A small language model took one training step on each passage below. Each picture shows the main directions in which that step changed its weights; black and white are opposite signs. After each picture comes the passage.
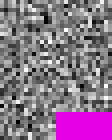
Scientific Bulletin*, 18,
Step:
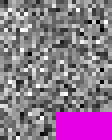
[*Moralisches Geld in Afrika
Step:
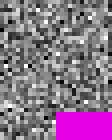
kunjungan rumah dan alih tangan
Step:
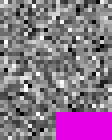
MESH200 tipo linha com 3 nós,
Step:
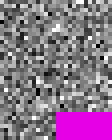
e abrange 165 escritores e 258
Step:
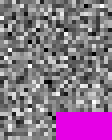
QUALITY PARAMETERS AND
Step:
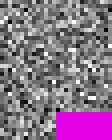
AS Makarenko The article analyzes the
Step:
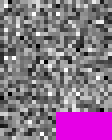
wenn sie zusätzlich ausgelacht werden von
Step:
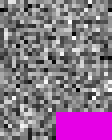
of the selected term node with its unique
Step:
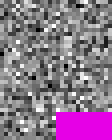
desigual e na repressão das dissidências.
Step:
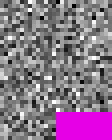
février 2007, dossier
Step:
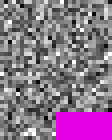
ijtimoiy faoliyat, ma’naviyat,
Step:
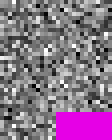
tarbiya, jismoniy tarbiya,
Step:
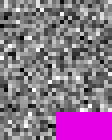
Ettirilen Topulukların
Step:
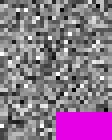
politicamente e formar para a cidadania os
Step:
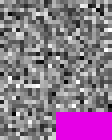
або розвитку переробних підприємств (постанова
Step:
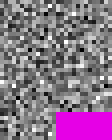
der Finalisierung dieser berücksichtigt.
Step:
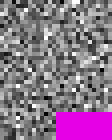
Me: Función metodológica; Pr:
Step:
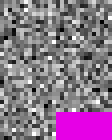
diameter of the extinguishing
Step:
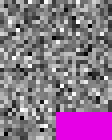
улица Амира Темура
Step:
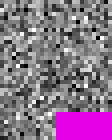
via l'absentéisme
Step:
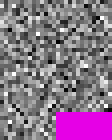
mavjud bo'lganda, shuningdek suv yuzasiga
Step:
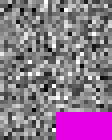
secara kritis untuk menjaga kepastian hukum
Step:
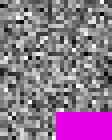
den Editionsprozess effizienter zu
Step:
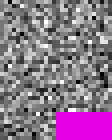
tajribalar shundan dalolat beradiki,
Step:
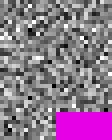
Maxmudova, Hamidjon
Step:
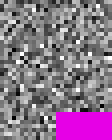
qilingan farmon va qarorlarda aholini
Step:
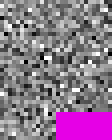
(2022). Development of information competence of
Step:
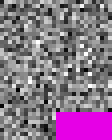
разрабатывая решение —
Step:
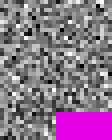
se encontravam sempre recolhidas entre
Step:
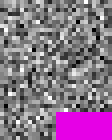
no Nintendo Wii; grupo controle, realizará
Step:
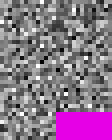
достижения Целей в области устойчивого
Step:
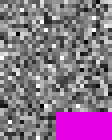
WORDS Poeziya, estetik tanlov,
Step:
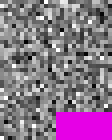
Har bir hududning iqtisodiy salohiyati,
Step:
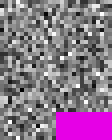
uchun ham qulay bo'lishi;- bolalar
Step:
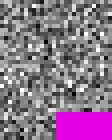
estar fundamentadas en el cambio de las condiciones que
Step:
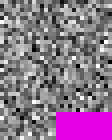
por los autores Al analizar los resultados generales de los
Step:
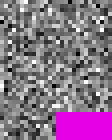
врачей) / под ред.
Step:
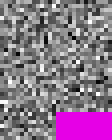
Computer Aided Instrucion) -
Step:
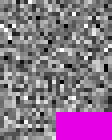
relation til borgkonstruktionen såvel
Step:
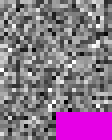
hal etish choralari o'z ichiga
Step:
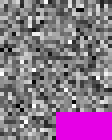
omil sifatidagi oʻrni alohida
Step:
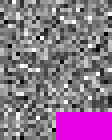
Туризм і місто: досвід,
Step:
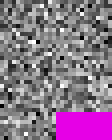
va xavfsizlikni ta'minlash
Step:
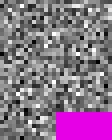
com capacidade de determinar o que merecia ou
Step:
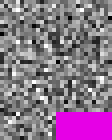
un semáforo, el tráfico
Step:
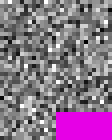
pendapatan hotel. Tugas
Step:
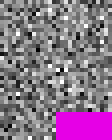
los procesos cognitivos (Mavrelós y
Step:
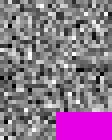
kıymetli belgeler olarak
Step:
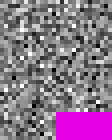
elencadas as temáticas prioritárias com a
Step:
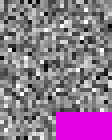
ويعرفها بقوله
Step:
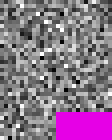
y recupera información Comunicación colaborativa
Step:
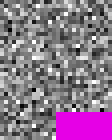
yozma nutqda fe'ldan
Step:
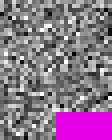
frota os modelos de transportes
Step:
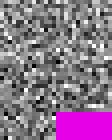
lo que implicaba disponer de un mapa general
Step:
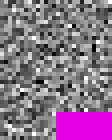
de izvoare istorice de o
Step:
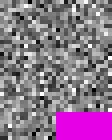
заданный период необходимо увеличить
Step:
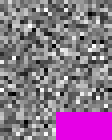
tilni egallash jarayonini jadallashtirishi
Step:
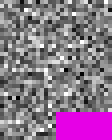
question sur le statut légal et
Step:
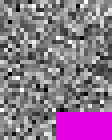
S. Sanoat korxonalari rahbar
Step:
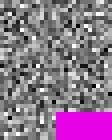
эди. Ўзбекистон Республикасининг Биринчи
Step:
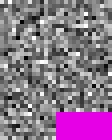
Ausbildungsmöglichkeiten auch eine gute
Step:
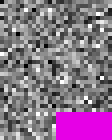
o'xshash detallar: xasta
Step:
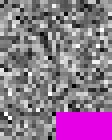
social partnership. It is substantiated that
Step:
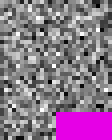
perusahaan. Berdasarkan hasil penelitian anggota
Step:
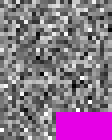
крупно и малоформатных
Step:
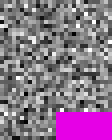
orientation towards the obligatory use of
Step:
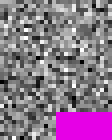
Madeira, que acabou recebendo
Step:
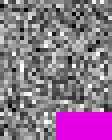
Estadual de Maringá .png, Brasil
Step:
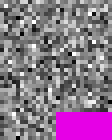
интерфейсли дастурлар
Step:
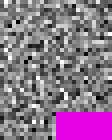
impacto en aspectos económicos, sociales y ambientales
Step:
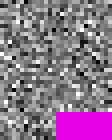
определённым основаниям.
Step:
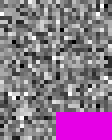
З. Х. Теория и практика
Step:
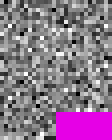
des Realen, auf wesentliche
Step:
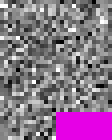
Naive Bayes Confusion Matrix
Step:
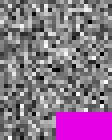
enriquecido y, por tanto, la definición
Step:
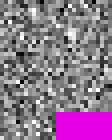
التي تنتج عن اكتشاف
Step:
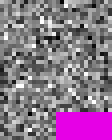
weshalb hier noch keine Angaben
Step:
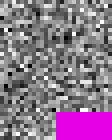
средняя доля сосняков
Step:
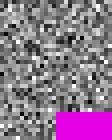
qilish mumkin. “Avesto”ning mamlakatlar
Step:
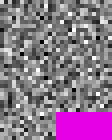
конце XX века наказан за грехи
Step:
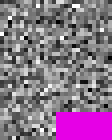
собі ідола, впливаючи на
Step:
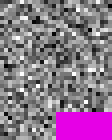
organisationnel. *Journal of Applied
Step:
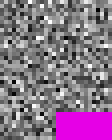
sunar. Bibliyometrik analizler bir
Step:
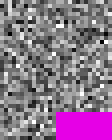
alakulásáról. Április
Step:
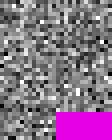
Sokrates und Themistokles,
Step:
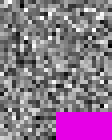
meros bugungi avlodni
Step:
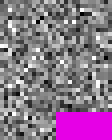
o'g'li, Ikramov
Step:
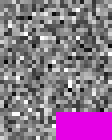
«рыночным отношениям». И, тем
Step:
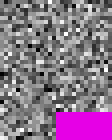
qudratli yurtning farzandlari
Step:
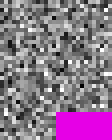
económica, ha sido afectada por la
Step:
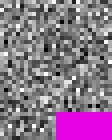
los últimos siglos de ocupación
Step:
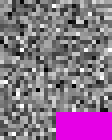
que l'enthousiasme économique connu
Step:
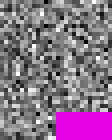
Molekulyar Biologiya və
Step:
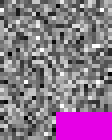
planes de estudio que se impartían en los
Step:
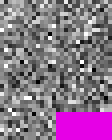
Pós-Graduação em Arquitetura da
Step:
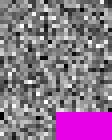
qui représente environ un tiers de la
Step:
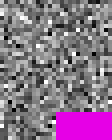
lo que trato de pensar. R. D.
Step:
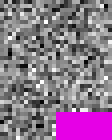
кращу працездатність і вищу
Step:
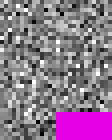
подземной части месторождений
